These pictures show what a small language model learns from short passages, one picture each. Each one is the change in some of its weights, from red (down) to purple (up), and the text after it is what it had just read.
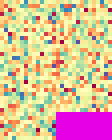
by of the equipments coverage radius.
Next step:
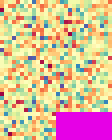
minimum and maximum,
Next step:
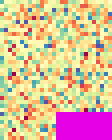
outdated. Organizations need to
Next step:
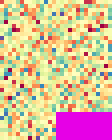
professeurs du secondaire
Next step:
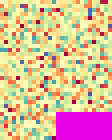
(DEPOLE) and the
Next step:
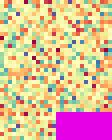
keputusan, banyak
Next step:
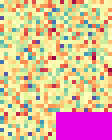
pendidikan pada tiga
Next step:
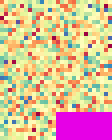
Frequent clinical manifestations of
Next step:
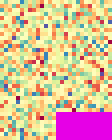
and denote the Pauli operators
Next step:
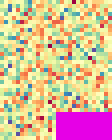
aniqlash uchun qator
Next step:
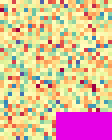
energies (a) and forces
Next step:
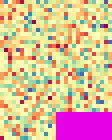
management involve lifestyle
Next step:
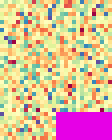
SVC [91] at the point of
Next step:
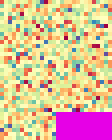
from which finite-sample valid
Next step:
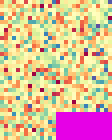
is hidden behind water
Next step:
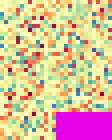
that they lead to terms proportional to $s
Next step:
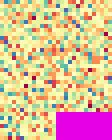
ravishda tayyorlash va
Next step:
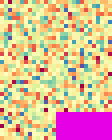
ham tilshunoslikdagi
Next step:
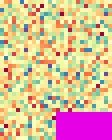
an inlet and an outlet. In
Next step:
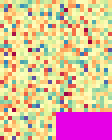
in fishing. In addition to these
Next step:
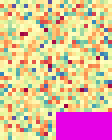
`similar' to the residuals,
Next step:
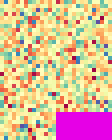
crises, incorporating a more
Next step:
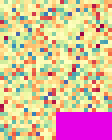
first order in the chiral limit on an
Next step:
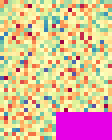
electric vehicle designs. The first
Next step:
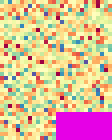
from etiology to diagnostic
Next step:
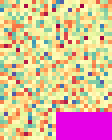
is possible to find that a significant number of
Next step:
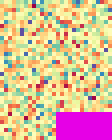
broken, i.e. in the
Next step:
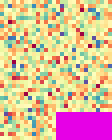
но и формирование
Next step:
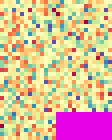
within the platform to inform users about
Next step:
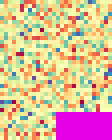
and {Gressler}, William
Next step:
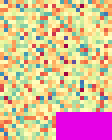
quantum theory, with the phase transition
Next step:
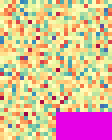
Performed the experiments:
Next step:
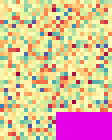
ratified researchers, The
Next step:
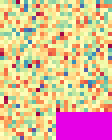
\caption{Gini Index of normalized
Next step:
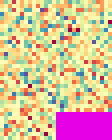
the visiting associateship program
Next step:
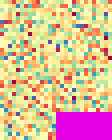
fundamental physical reason.
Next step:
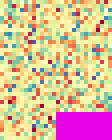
sendo a maioria em
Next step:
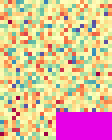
the instrument. \begin{figure}
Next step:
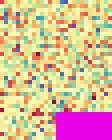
(DSc), dotsent
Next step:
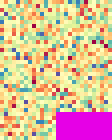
over centennial timescales.
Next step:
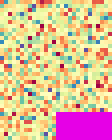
que le entrega Franco de
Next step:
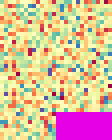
está distante a cerca de
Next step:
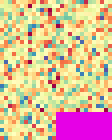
of the planet's orbit at
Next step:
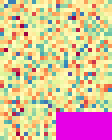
outils d'IAg pour
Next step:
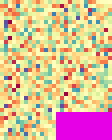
hearing and health, having
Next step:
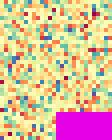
an AIP facility jointly
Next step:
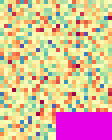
strong radio emission with brightness
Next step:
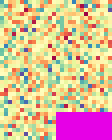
complies with research and publication
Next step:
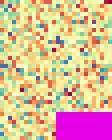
tecnológicas de
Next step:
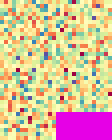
phases is well-studied; the
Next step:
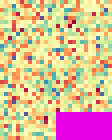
late 2024 is being developed, where
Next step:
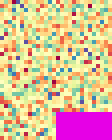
our own we must first convert
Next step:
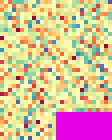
эссе цитаты
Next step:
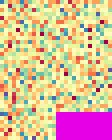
received automated voice
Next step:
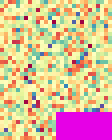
фактично різні
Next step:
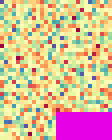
the efficacy of Diode Laser
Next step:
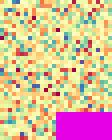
2019 in Wuhan, China.
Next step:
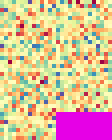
Va : Validation Fo :
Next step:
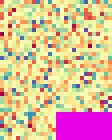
The authors stated and declared that
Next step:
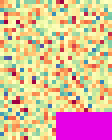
metamodel users. The current version
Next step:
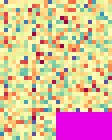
Also, skills of students are
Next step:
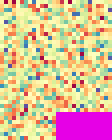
therapeutics⁹. The
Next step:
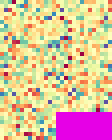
testing should also contain people with different
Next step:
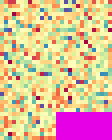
time duration of the supercritical phase showing
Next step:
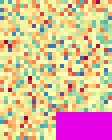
highlight core 87 needs and to
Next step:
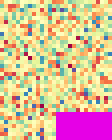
em cada sessão é maior do
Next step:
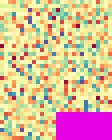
Editor Dr.R.Jinu
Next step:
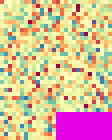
Regular antenatal care visits
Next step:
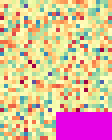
contain essential oils. There
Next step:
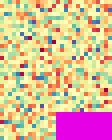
nos reunimos para planificar
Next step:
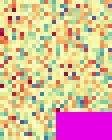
dung, felled and uprooted
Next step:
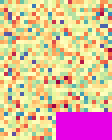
is even or odd, respectively;
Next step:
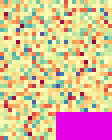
Array (VLA) Sky
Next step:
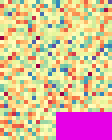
є їхні основні
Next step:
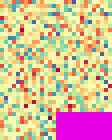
study has linked environmental pollution
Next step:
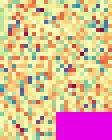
On the Lubumbashi
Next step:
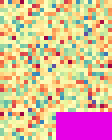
{Phys. Rev. B}, volume
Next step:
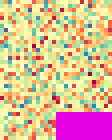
biri sifatida talqin
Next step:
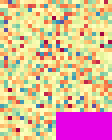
protection against coalitions.
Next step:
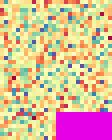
cases), and high-order interactions
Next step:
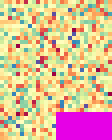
kehati-hatian adalah
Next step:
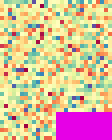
\label{LR} \end{equation}
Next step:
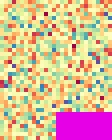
time headway of 1.3 seconds
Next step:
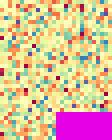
наряду с оценкой
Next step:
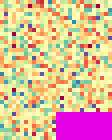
accumulated and the electric potential.
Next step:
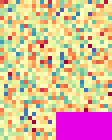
how this dependency varies according to their
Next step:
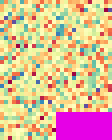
trabajara. Así Yang
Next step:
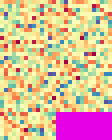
establish strong specialized regional
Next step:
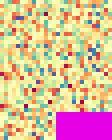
as important factors in the formation of
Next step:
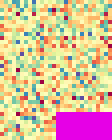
element which satisfies \be
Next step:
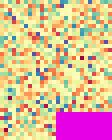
\ee The above expression contains
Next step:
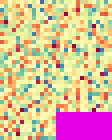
has recently married, he
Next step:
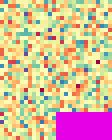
clear that when structures rest on
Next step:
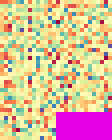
durante a gravidez e o
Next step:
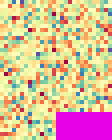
complement the two videos showcasing
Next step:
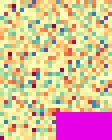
Manduna (2014) and
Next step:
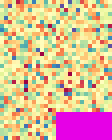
of the reaction channel. Only
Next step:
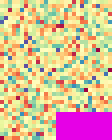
not be interpreted as signaling any
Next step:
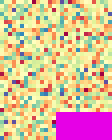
Infalling material can especially
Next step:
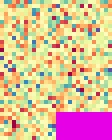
IMBHs could receive kick
